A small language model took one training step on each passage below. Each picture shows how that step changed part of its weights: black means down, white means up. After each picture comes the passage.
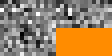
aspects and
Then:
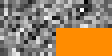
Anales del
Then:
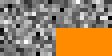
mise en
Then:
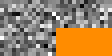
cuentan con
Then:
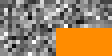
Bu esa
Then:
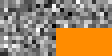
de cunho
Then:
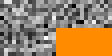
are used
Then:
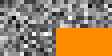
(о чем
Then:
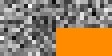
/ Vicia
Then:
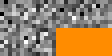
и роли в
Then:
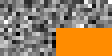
organlar turli
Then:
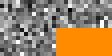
años que
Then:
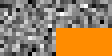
los objetivos
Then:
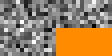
di PT.
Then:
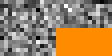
Lka Dalam
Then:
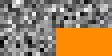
que assumir
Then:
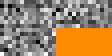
marco, el
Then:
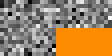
la ausencia de
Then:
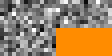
biens et
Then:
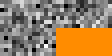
e, sendo
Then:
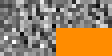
final para su
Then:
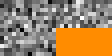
se explica
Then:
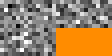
cells –
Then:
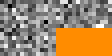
. عام
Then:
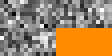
Research and
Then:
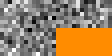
fatais à
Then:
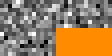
que diz
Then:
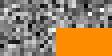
a perder una
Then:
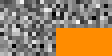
és a
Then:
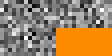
Revista de
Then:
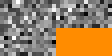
que passa
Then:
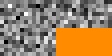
sein de
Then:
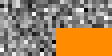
a partir de
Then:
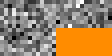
Morales en
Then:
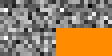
le premier
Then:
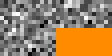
його як
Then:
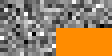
flera -
